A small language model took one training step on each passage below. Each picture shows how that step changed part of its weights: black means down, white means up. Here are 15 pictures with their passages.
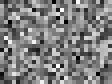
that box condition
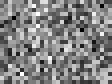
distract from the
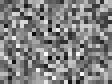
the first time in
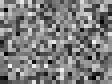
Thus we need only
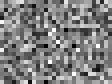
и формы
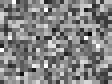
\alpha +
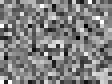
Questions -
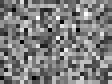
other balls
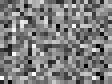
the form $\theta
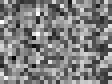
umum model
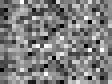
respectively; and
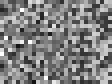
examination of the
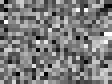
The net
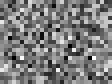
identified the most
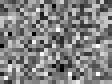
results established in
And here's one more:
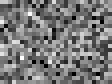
region is modified
